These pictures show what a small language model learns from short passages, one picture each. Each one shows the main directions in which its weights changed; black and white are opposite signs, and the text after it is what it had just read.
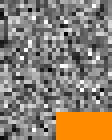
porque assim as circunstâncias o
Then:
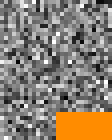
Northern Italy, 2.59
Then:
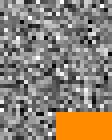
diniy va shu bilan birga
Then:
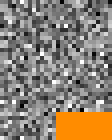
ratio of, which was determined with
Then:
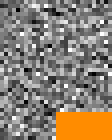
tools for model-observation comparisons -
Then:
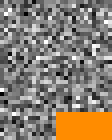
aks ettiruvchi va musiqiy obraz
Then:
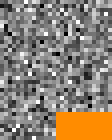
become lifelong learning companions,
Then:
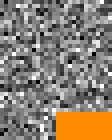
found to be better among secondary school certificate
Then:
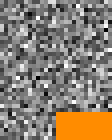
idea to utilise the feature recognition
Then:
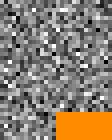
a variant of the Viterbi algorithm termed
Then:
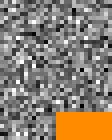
pulled almost entirely toward the
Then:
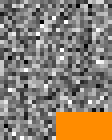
according to the preferences of the interpreters.
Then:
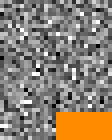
корональные выбросы масс.
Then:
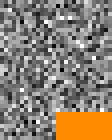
کتاب «التفسیر
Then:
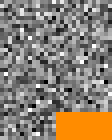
krvarenja, većih
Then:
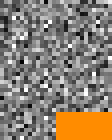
data, considered the technical parameters, and compared them with
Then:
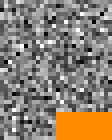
під постійним контролем з
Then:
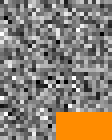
return and volatility patterns in the
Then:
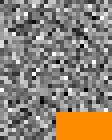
ilmiy – amaliy anjuman
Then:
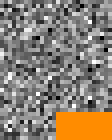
исследователи, включая
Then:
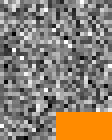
photos et vous les envoyer.
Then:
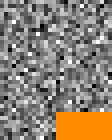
of the whole. The real cannot be
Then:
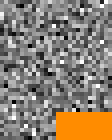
located is greatly considered. The climate determines
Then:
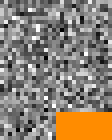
discrete listening points. In
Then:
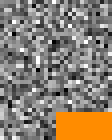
hukum masing-masing agamanya
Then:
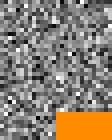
Planer erarbeitet werden,
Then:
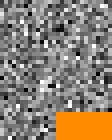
technologies. Also, in the process of using these
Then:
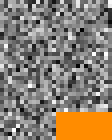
Scenario in a Developing Nation.
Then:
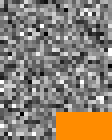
and established its formula as CuR
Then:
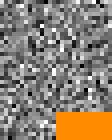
to highlight the scientific works and knowledge of Professor
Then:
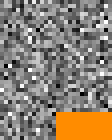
mechanical characteristics and surface properties» Bulletin
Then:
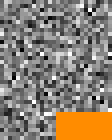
is a snippet in Ruby that
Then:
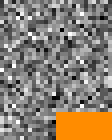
(dua) komitmen : 1. Jika
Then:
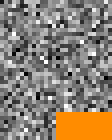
finite A_N The most convenient way to
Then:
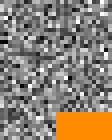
Soil+Humic acid (poH)
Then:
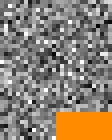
quality. The capability maturity model integration,
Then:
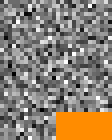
a pessoa acima do peso como
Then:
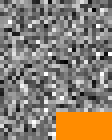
pH values far from the isoelectric point
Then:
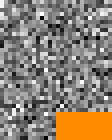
ser útil incidir nas
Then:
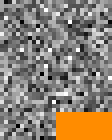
técnica Investigación y lucha
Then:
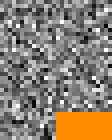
asosida shakllantirilishiga ham
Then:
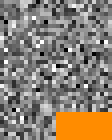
control al dăunătorilor și al
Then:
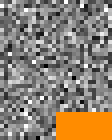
SDK do Prometheus é
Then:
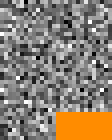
the meristems where it have adverse effect
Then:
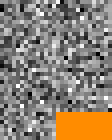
2 $PDF_2 \leftarrow
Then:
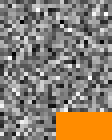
foliage, leaf area index and crop
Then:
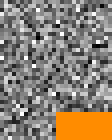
em pesquisa, CEPs
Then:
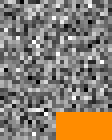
un riesgo para la salud humana.
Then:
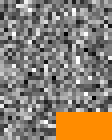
law dan fair trial*. ¹⁸
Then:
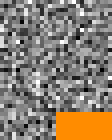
पद : अवधि :
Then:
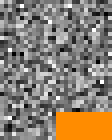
по ВНИМИ I-I блок
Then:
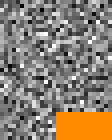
accomplishments of the past chairing period
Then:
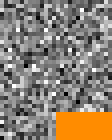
та завершуючи вищою
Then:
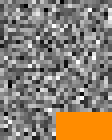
el mismo se buscara potenciar las
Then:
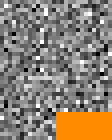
da análise de artigos científicos
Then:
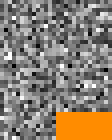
momentum in an interaction. We suggest this may
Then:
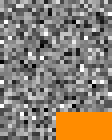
uchun hisoblash algoritmi ishlab
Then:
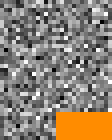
daily care. Regarding publication
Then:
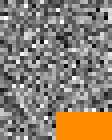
*Inula racemosa*,
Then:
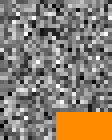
Dominant research themes include molecular docking
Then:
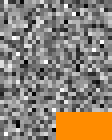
e reflexivo, que vai além da
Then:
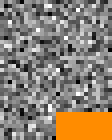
Жуковец, И.В.
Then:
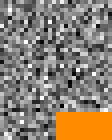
bupivacaine TAP block,
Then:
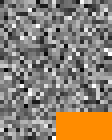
the growth rate of Bitcoin is expected to
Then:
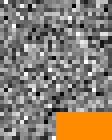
Methodology, Idea development Frank
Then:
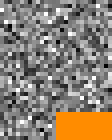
tidak dikehendaki (*noise
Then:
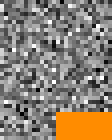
orayı sıpatında
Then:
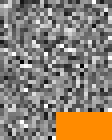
the quality of delivery of those skills from the
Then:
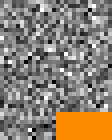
yuksak madaniyat kerak.
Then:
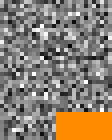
and the phase error. It should also be
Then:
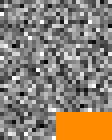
если нет, то денег
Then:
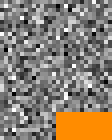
остаётся одной из
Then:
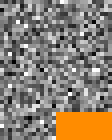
raquimedular é uma situação de
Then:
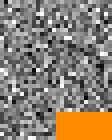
birinchilardan bo'lib
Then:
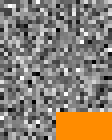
bekeken door medewerkers
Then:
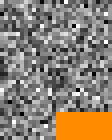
is widely found in South Africa,
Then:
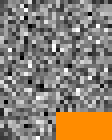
and muscle and fat depth
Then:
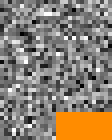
depth and breadth throughout a
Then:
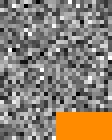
characterized by both intravascular
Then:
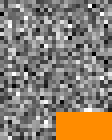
performing fungal culture.**Keywords:**
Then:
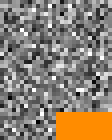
arrangement – external/buy,
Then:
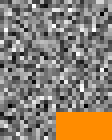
of kernel (i.e. the
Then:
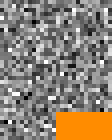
e sociologia* procura una
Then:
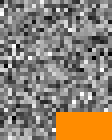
и режима воздействия //
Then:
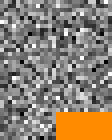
Barquisimeto: Universidad
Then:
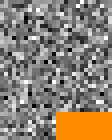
demonstrate pathogenic effects outside of the
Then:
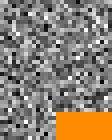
anketa so‘rovnomalari
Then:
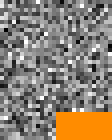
stopped or targeted. *International
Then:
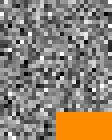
persistent work and strategic assistance.
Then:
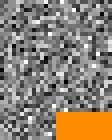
3.25), and limited access to updated learning
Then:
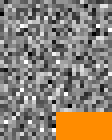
could not be confirmed due unsuccessful
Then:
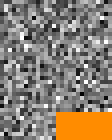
Centro Linceo Interdisciplinare
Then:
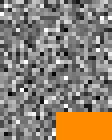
после распада СССР и
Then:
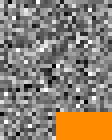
a kimeneteket pedig
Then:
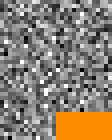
Asad qizi Termiz
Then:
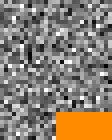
with sound as a stimulus for a better
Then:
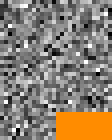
trastorno de adicción a los
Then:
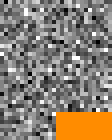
o'ylab bolasini yovga
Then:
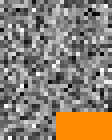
yondashuvlarni O‘zbekistonning
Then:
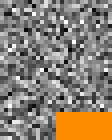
concentrations is very narrow (i.e.,
